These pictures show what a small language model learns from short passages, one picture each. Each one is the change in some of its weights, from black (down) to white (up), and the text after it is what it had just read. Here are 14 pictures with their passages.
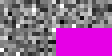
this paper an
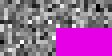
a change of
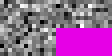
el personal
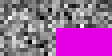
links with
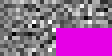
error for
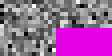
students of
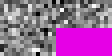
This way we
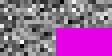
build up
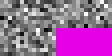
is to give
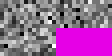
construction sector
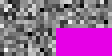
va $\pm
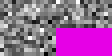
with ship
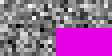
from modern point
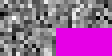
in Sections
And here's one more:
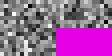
cela la
